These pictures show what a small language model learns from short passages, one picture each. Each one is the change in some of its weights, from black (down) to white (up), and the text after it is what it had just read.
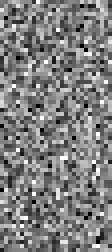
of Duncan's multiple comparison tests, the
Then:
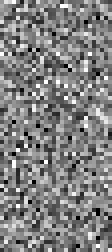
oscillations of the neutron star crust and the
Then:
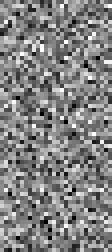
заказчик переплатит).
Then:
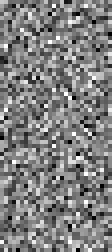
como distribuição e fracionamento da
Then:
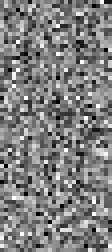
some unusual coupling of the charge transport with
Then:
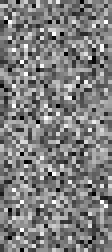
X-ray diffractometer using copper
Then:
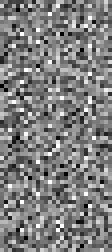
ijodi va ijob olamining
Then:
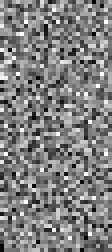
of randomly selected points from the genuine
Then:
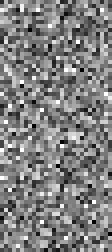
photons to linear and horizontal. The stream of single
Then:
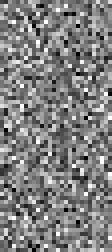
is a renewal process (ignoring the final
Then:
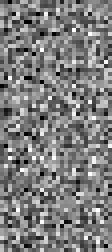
tempo podem provocar sensações como o
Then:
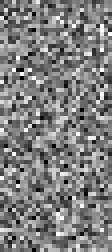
that ensure personal and professional growth during the process of
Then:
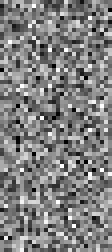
$N(1650)$ and/or the possible
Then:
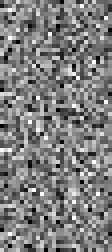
marcou os embates entre Estados
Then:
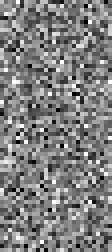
valuation. Given a 3CNF
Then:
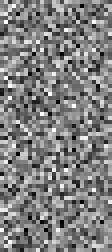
навчальної роботи та
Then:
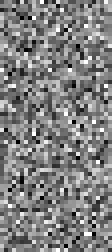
fireball geometry, making it a robust,
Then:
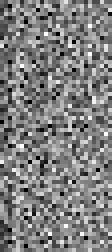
Built Environment, College of Science &
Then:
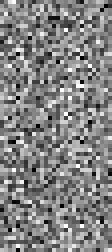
this paper explores the power density trends of different
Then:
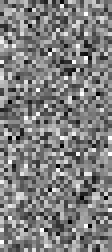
shows a good outcome. Constant in the
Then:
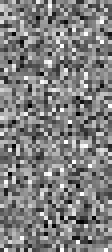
is given by the superposition principle in an integral
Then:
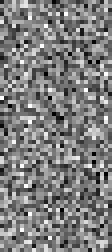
chains. This is to be contrasted with
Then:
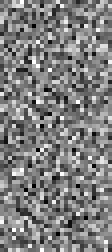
Muwatallis, the land
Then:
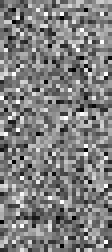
well as the contentious pursuit of an
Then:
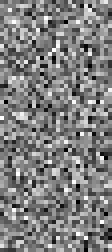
rings and spiral arms were presented,
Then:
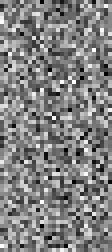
models from \citet{LH2003}, which are
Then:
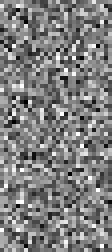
waveguide, we raster the probing
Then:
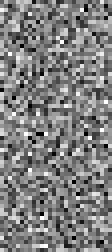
of Ouargla, Algeria,
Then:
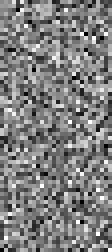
the 54 items in the PCA,
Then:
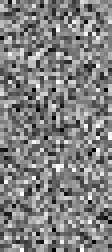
spectral space. We used perturbed solutions found by the
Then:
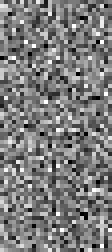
problem is compounded by the fact that the objects
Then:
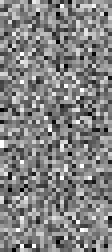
elogien explícitamente la fusión
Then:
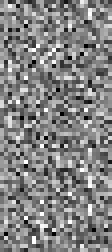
10\right\rangle $% \ and
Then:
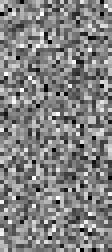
quick decline syndrome, was
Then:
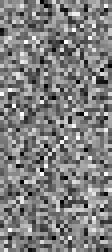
международный туризм,
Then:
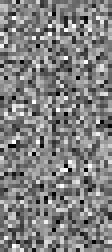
system and $\mu$ is the chemical potential. We
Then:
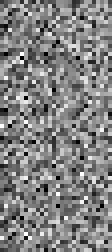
THE 'CMS' CHEAT SHEET
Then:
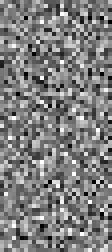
trop généreuse ou dans un cas
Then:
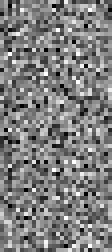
financer est très important, la
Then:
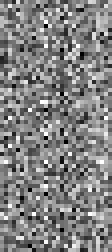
como fora do “si mesmo”. O
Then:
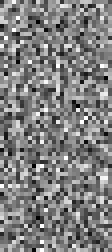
of response actions in an efficient and structured
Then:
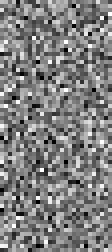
results in total shift of the cavity resonance that is
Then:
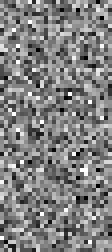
of molecular sequence information can be built up.
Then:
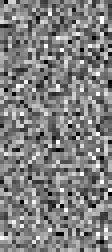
has been executed without errors, but the not
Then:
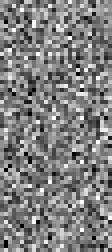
a small subset has been characterized experimentally to
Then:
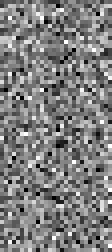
бир қаторда уларга
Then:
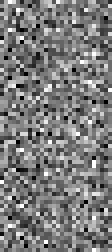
pembelajaran usai dilaksanakan
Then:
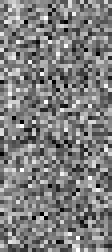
bandwidth by synthesizing the bias
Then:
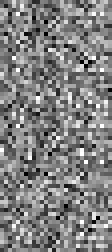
J., Cushing, M. C.,
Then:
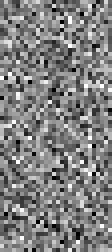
However, simulations in 3+1 and higher dimensions have
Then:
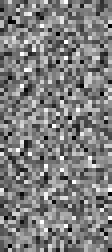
туристичне районування
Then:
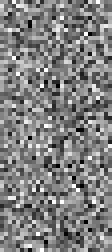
cartoon picture of this advective disks.
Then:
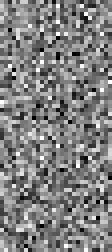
at whichever temperature, is expected to
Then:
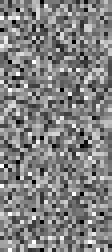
between a node's public key and its identity within
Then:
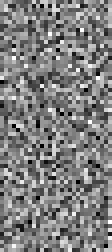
the $^3P_0$ nuclear qubit
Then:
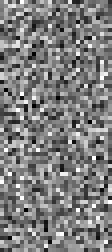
to the world around them. In the face of
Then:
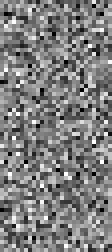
capacity, average adsorption energy,
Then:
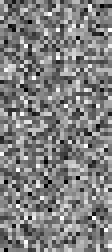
run the gamut. Table 1. MAD
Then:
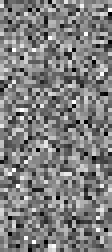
analysts concerned as Nigeria warns of
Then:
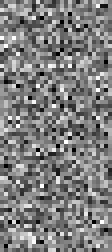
Africa [4]. Faced with this
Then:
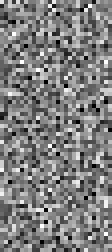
een efficiënte industriële
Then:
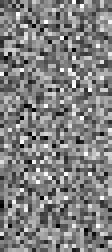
da violência 2014**. São Paulo:
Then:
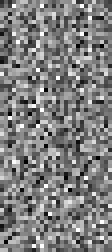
na Europa onde manteve os
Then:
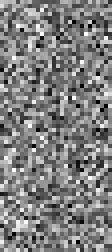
the deactivation mechanism, thereby further increasing
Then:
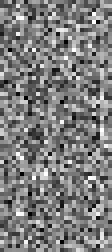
study to garner support for weight training. I
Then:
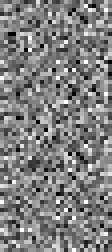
(each sample is 12mm square), and an
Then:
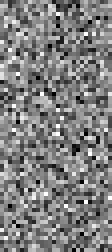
of order $k=2$ and commute
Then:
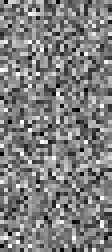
навчальний процес Boiko
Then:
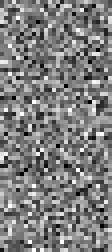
end of the evolution, where $\lambda {\ll}\,
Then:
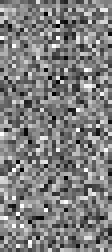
[1]. The modular structure of the
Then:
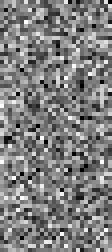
participate in the study were included after obtaining
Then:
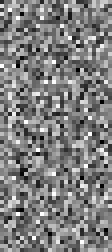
a predictor of interest. Although it could in principle
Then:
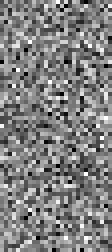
(neurodata without borders) etc
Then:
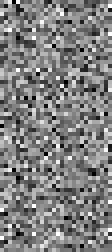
yangi avlodni zamonaviy
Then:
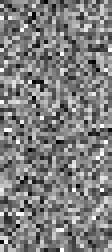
and privacy protection, which provide guidance for
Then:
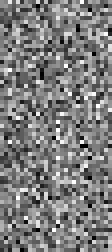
a power-law distribution with a NEP model's
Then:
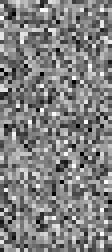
orthoepic, lexicological,
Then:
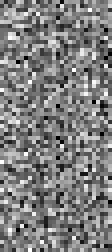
простим інтерфейсом для
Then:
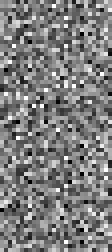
cada uno de los talleres implementados
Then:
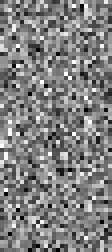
of each sample. The controls were maintained for
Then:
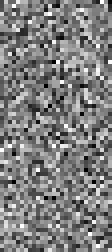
The colors used in the making of the book
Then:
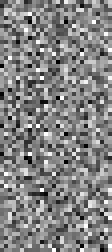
на користь флорівської
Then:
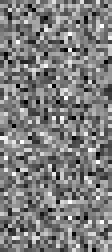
Path Analysis Path analysis revealed that all the
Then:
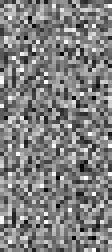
ҳозирги кунда ушбу
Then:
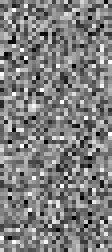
atmosphere is obtained by interpolating in Table
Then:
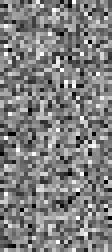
necessariamente por um certo tipo de
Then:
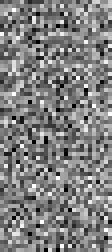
с. 30. Шнейдер
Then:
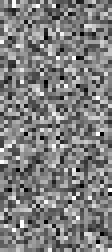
basis set), determining practically all of the
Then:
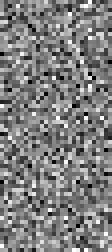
from its $p$-direction or
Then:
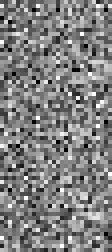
a nastąpić mógł w
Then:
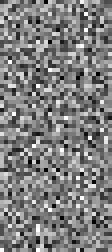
flux density of 0.3 mJy visible within
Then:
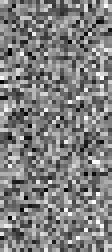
for boron fiber reinforced aluminum
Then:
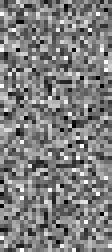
could put the entire stock market at risk.
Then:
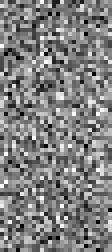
wide stress test conducted by European Banking
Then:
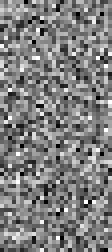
and display physical evidences (5th P of
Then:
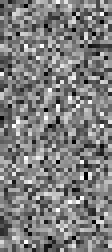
tanta proximidade com Le Corbusier
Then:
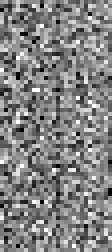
their personnel. Many research institutions, particularly
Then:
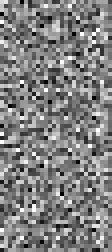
Information System for Notifiable Diseases
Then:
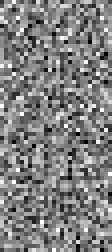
of power systems, is defined as the ability to deliver
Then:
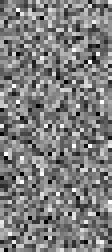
of renewable sources is an obstacle
